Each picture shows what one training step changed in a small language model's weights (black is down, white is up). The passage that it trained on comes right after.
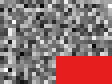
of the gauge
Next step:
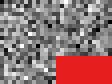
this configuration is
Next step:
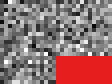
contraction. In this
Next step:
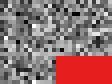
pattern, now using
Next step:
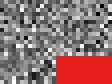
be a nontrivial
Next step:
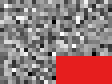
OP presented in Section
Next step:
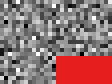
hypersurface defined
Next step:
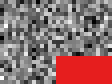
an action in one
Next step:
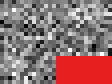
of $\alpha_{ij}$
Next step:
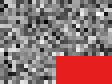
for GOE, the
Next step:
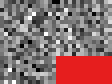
$a_i \rightarrow
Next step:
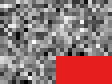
the critical behavior
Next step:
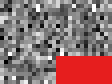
four parameters, a real
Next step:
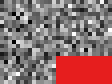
wavelength of the
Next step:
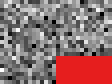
pressure ($p \sim
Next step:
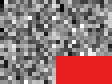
which determine the
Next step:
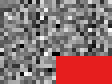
proceedings from
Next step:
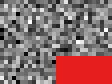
objects (using then
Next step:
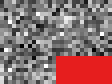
the first reactor is
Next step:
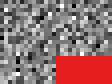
\rangle$ denote the
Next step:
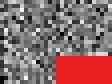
limit $\epsilon \ll
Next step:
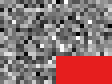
of the system at time
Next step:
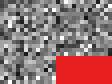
first knot, the one
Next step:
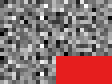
by Jacob
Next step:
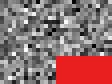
to the context.
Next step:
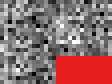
quantile function
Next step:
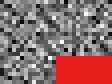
$\Gamma$ не
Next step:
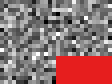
we use the distributional
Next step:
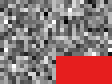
relevant atom
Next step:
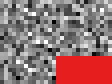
less or equal to
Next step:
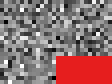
be equivalent to a
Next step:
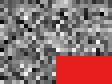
pairs are von
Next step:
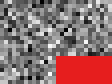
study aims to
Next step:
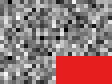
\vsp We formulate
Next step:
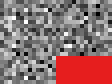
killing the particle
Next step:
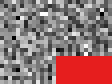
lattice QCD
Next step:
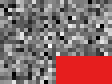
already known
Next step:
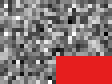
This work is supported
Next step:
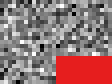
the subscript
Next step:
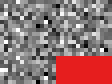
\\ Movie &
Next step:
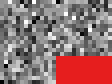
from the fact that the
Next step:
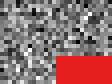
$f$, it follows that
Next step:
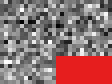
zero. A natural
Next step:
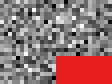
The scheduling
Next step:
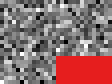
of $G$ is
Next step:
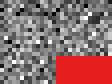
$x$ for which
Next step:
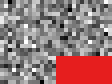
The electron BDS
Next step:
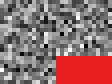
layers are shown.}
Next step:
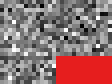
of the concept and
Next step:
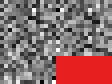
\end{align} on
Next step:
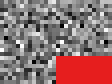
importance of CNM
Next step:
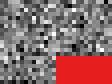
localized lump
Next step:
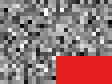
is mostly caused
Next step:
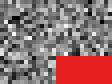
we immediately
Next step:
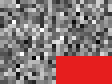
transported measures of
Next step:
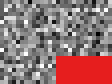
instance of this
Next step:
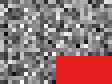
York, NY,
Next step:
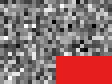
namely, the initial
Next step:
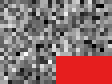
we define a generalized
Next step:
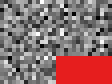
communicate using
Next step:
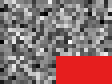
we remove signals
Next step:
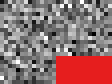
comoving coordinates
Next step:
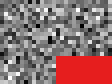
processed with the
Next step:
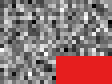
goal is to count
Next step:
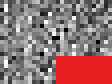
\mathbb B$ be
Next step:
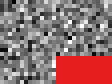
basis of the present
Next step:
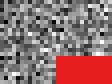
satisfies the same conditions as
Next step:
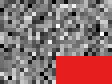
$W$. Then there is
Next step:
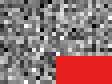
Spectral Theory of
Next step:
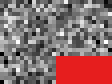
the right. The sum
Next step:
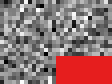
containing ``many''
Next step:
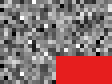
long time. As time is
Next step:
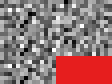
The QLDPC
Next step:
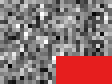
a direct relationship
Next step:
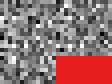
give by the solutions
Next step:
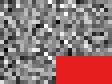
FKS subtraction
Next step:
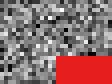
contexts as possible,
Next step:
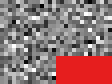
to set the session
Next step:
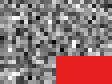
also recover the following
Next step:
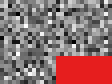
\over \alpha '
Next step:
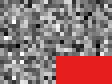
that, for a simple
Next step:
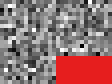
the Sader approach to
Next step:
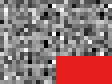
binocular with a
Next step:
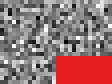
at 4\,K of a
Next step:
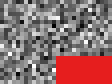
may be considered as both
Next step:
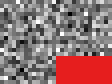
whereas quiescent
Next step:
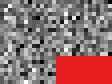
in the proof of Proposition
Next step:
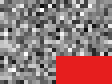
7. The center of
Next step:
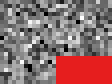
for $|x|\le
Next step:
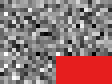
1pt} {\kern
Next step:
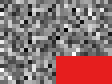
\cases F^*
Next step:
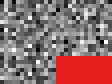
$\p$ which is
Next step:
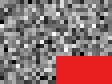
are determined through the
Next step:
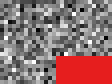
is just storage
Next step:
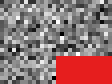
see that, independent of
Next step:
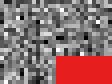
actually an
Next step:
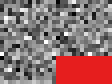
at intermediate
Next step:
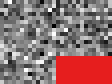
such as local strain
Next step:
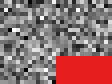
and is equipped
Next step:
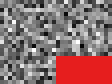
of neighbors,
